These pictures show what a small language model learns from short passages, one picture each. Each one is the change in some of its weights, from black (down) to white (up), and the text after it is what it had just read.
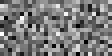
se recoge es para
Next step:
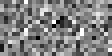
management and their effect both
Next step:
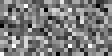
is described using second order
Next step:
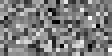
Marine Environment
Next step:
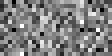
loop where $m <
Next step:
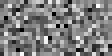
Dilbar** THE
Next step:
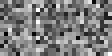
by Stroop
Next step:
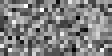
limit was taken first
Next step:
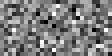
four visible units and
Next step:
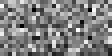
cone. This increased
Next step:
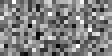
$SU$, or where
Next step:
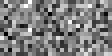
hymns of
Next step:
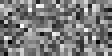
foydalanish, motivatsion
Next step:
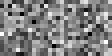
on EComm
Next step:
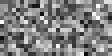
associados à prática
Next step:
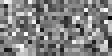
María, Los
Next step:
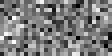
het technisch
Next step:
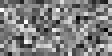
3D printed
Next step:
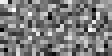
propagate and amplify
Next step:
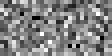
addition to the support they
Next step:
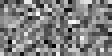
68% de los
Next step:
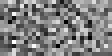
(reações de
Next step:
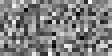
DUs and
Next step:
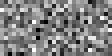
plant, such as the
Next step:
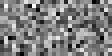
t$ under the
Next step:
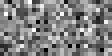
or equally to the
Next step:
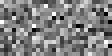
showed BA of
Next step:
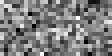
significantly beneficial when
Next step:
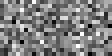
creating schools,
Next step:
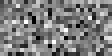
is dirty,
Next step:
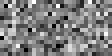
imply that the method
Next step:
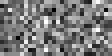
sugarcane had been
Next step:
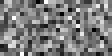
must be developed during the
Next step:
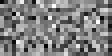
Disponível em:
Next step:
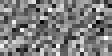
2 and~3 in
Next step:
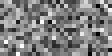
the SuperSonic
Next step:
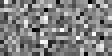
people', this should be
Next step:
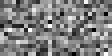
GenBank database
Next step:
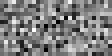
and zone approaches to that
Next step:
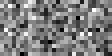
fact of merging the
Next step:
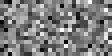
to new cloud infrastructure
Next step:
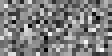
center of the condensate
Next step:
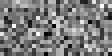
son representativas.
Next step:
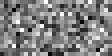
been many approaches taken to
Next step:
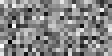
3r; Pa
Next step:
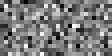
Subsequently different types of
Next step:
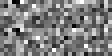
India. The
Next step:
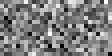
both bands. In this
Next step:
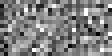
staje się
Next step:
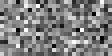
evaluation for their introduction
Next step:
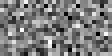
Are you satisfied
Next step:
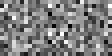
note that there is a
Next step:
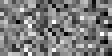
three-dimensional calculation the
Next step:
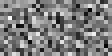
be quite long,
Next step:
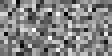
to 79 years)
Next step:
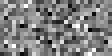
Effect of added
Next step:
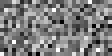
and activates global structural
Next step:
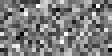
application of sensor-based
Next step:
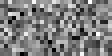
of Tariffs
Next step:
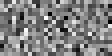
group as their reference
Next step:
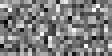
accelerometer. Table
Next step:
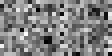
война, как
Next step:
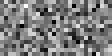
the events out of each
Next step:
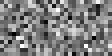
the lesson.
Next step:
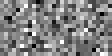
$\chi$ are
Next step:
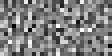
euros ya
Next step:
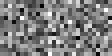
and TCH Drop
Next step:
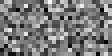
is included in the
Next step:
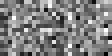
support that would not
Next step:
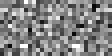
$k$ responses without
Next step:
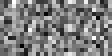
riesgo en el
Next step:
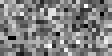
v x \sin
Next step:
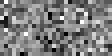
history traits of
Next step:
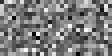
in the commercial
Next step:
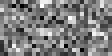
methodology that goes beyond
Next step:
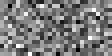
artefacto se
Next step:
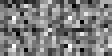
They can help increase student
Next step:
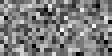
of the assay of
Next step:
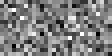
understanding the underlying physics of
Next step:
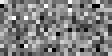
function $F(\tilde
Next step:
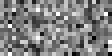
Oman, Yemen
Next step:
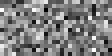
established the uniqueness
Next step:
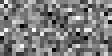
of rural areas in
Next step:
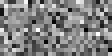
it involves a factor
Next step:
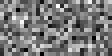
seawater results in
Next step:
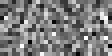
vositalar hamda
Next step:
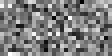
understand the ongoing
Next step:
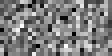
There are no moving
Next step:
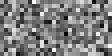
with different speeds and
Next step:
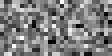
of our company culture.
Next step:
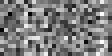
va pedagogik omillar
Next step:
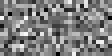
brief period around a
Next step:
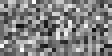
by the authors) and
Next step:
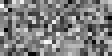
status as personal data.
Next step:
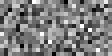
logistics development.
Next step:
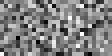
the relationship between environmental noise
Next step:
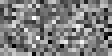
PSF (solid
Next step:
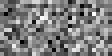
canalul care le
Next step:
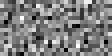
de mañana,
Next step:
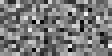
for Atmospheric
